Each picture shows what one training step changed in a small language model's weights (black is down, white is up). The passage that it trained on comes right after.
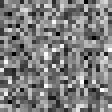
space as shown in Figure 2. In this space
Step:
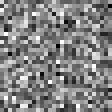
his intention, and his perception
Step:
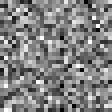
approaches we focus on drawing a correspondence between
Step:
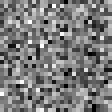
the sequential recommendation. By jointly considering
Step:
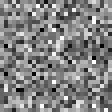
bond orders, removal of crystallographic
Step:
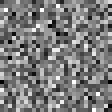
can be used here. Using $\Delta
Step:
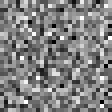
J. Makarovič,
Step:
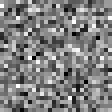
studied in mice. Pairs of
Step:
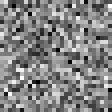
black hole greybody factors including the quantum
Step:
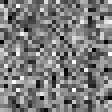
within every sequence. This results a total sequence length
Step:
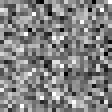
measures extended topological modes. Our results not only
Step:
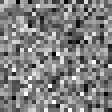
Bharat me sthanik sasan
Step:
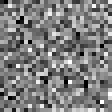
be understood as cascaded four-wave
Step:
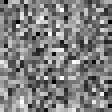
methods. Dietary-personality studies of this
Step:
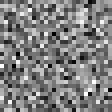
concept and which, for some psychological reason,
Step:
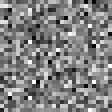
and input where each mode carries their own functions
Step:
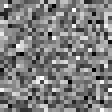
of the art forcefield and a system representative
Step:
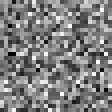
Scenario: An 8-month-old
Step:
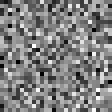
so that the PP powder was coated
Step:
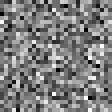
their evaluation that are applied at the recent conferences
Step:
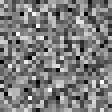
almost every profile along the main filament, the
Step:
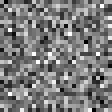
in order to serve all the stakeholders with expected quality
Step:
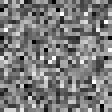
\Rightarrow \mathbb{F}_j$
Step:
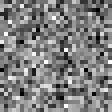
is natural to search for other members of this family
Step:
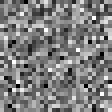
data could be extracted from the log number.
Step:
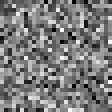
noticing that Method B results are in line
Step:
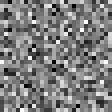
the field of ECG. With the right
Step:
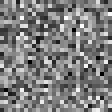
JA et al study, the present study had
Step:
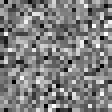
straightforward route to define the starting point of the
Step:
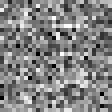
new benchmark to evaluate multi-organ segmentation algorithms
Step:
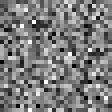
that the amplification precipitates an already
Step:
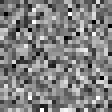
authentication protocol for contact tracing applications
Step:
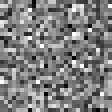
technique and to take advantage of the high critical temperatures
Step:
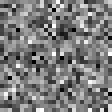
professional development on students' academic performance in higher Education
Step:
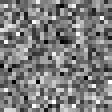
interference [1-12]. Recently,
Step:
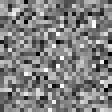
is shaken with 10 per cent
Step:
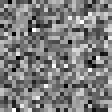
the charge disequilibrium are universal phenomena which should be
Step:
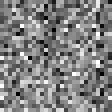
Sun Yvan (IDN Times,
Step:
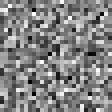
traffic control research”, 2015 Workshop on
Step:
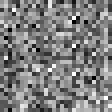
a detuned drive. In this
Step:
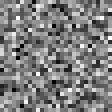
were installed; the first used a
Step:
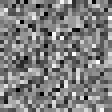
Copy of Synopsis/Research
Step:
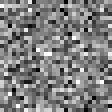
a component) and Social behaviours
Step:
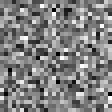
further confirmed in the preceding section from the
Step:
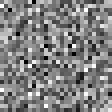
given in Table 1, and cubic
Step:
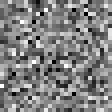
tensor's sign, which offers the potential to
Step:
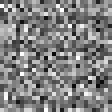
le disuguaglianze
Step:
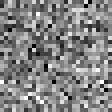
the galleries and chambers to provide
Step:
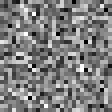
reversely increase the learner's interaction and
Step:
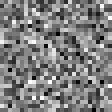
is naturally explained by the influence of observational threshold
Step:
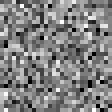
C_r is copies of target
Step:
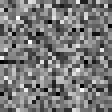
- RA/Dec: Right
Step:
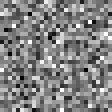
that the pharmacist accepts
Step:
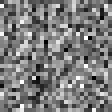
compute vectorized ATM solutions, the
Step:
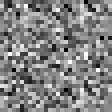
alternative diagnostic methods that have enabled reliable
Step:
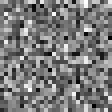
Non-Terrestrial Networks
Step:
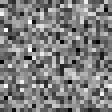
not necessarily mark the end of the early assembly of
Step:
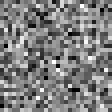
Flight Level CO Sensitivity
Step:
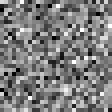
distribution of localized states every 200 \textmu
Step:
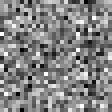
operations is ensured (Eq. 4). An
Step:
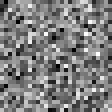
in Fig.1. One notes that the
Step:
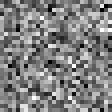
by providing insights that make police operations safer
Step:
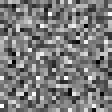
The latter result differs from recent work adding additional
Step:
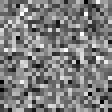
- To study the status of facilities, provision
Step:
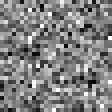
Ising variables, and those on the vertical
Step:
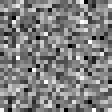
u). Thus, it could indeed be present in
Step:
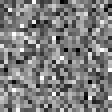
that the lightest of our Higgs particles be SM
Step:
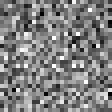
generic disturbing accelerations depending on
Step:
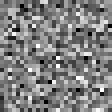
difficulties did you meet? (The answers in
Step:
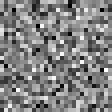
exhibits a rapid decay in forecast correlation with increasing
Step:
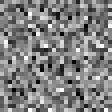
The proposed estimator of the covariate-specific
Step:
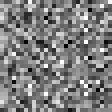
study is covered. Keywords: *Introduction,
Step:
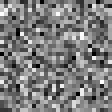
theoretically substantiate the origin, formation and
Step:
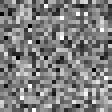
wt. % used in the study showed
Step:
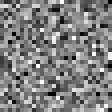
with $1 \leq c\leq 3$,
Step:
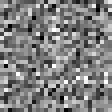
of the main components of formulation in the traditional
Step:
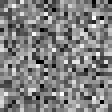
approximate constructions of circles from rectangles,
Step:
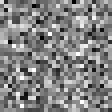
patches have many uniqueness that can explain
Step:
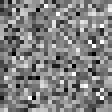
close to $0$. However, at these values
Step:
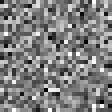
of cured M-ER with MNA In
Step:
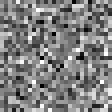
increased, and no clear behavioral signs of
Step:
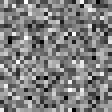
method as a diagrammatic impurity
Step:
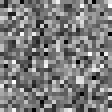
pure mathematics, the example is merely a
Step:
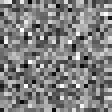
Spain} \author{Elisabet
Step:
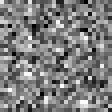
needed and the proof of the results quoted
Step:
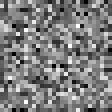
resonantly at the WGMs with a
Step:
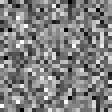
Su : **S**upervision P :
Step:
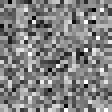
the new methodology loses accuracy slowly, resulting
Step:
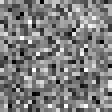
30 years. This fact is widely known in
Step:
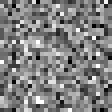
loss function $\omega_1 \cdot
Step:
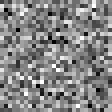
per unit mass of FSB to form a
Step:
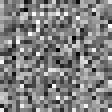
( \mrm{indirect} )
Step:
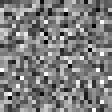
chemical element Ca, it has been shown that the
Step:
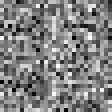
in the third semester within the
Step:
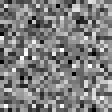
the quantitative sampling and 12 teachers and 15 students
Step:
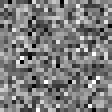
the direction of the galactic center can be
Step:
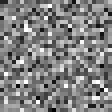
adults' group were 70%. Children
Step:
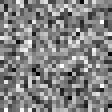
delay between scintillator and HrrBus.
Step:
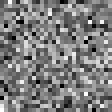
interpreted the results, and drafted the
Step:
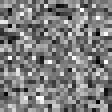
and Strehl [29] used it to
